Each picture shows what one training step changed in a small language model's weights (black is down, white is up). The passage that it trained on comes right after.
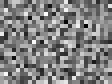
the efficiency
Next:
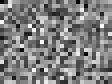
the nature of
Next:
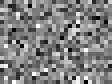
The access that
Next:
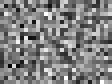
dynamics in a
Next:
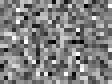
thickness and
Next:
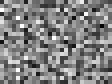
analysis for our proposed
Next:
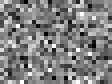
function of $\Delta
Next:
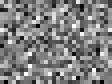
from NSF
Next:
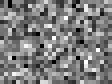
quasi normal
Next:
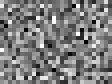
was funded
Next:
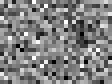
in progress
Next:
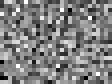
we assume that
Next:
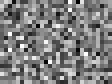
temperature of the system
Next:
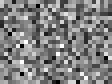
as shown in
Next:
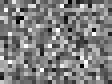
massive than
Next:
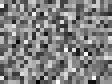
the experimental band
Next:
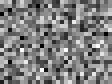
that can be obtained
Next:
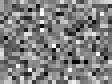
to enhance
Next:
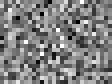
since the metric
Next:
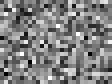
classical, and
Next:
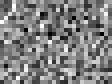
detectors in different
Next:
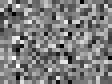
more than that of
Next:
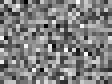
the set of
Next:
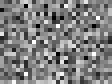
the full frequency
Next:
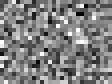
against the
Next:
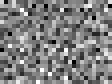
with exposing
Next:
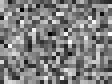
to be much
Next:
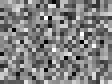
performances, and
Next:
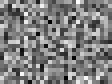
top of the
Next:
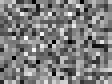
represented by
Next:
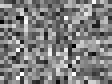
ground state wave
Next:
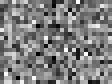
the sample surface to
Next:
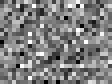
decoder is
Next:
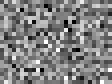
only in this
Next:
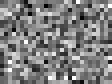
all particles in the
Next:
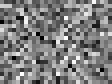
ground state with
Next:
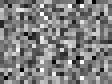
partial structure
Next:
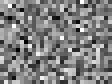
while during the
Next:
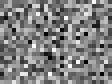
grid is
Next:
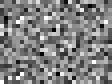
and research
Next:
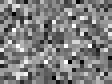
most cases of
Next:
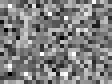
gluons within
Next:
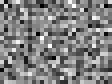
for simplicity
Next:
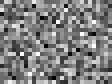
$\forall d
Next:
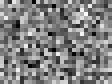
general black
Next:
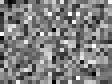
and ${\mathrm
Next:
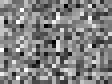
constraint is set
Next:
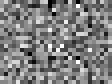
change between these
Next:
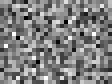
contribution of the
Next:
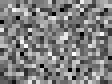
and Noise
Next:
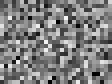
an open source
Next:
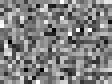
2 to control the
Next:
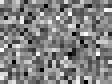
the dee and
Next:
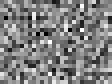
applied in
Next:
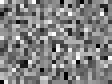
verify that
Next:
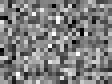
One first
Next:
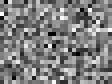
of bits per
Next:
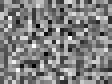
strain is
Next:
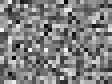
with the emission of
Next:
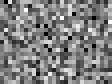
cores in
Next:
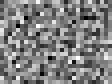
different sizes
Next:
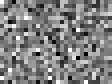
respectively. We
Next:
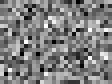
for decision
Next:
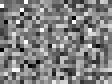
symmetric phase
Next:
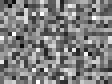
the previous constraints
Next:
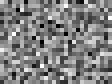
experiment at the
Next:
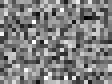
the side
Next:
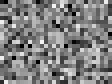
which clearly
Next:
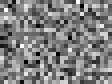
subsystem density
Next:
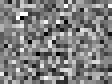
block is not
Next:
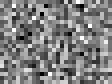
rec; this
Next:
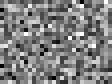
$N$ at
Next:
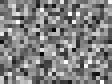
and evaluation
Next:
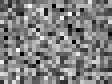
local transverse
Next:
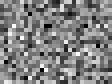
this paper, is
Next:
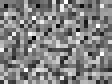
example, the
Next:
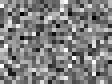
condition to be
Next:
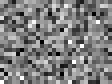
& All &
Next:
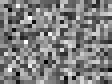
that in the
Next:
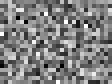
the model's
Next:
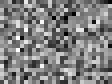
experimental study of
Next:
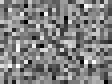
support both
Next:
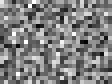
AI measurements
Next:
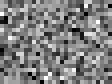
pass through the
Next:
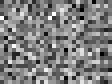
in La
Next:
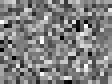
They found that
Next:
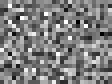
of the system.
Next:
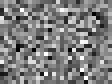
\tau}$, and
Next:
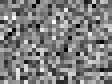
inclusion of an
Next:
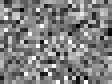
Both the observed
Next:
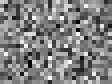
Here, we
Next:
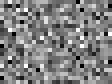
then pushed
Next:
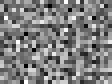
volume to an
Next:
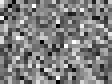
us call the
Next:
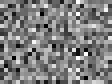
The onset of
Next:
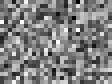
value. Pan
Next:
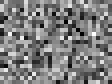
singles spectrum,
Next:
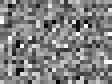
Therefore, the
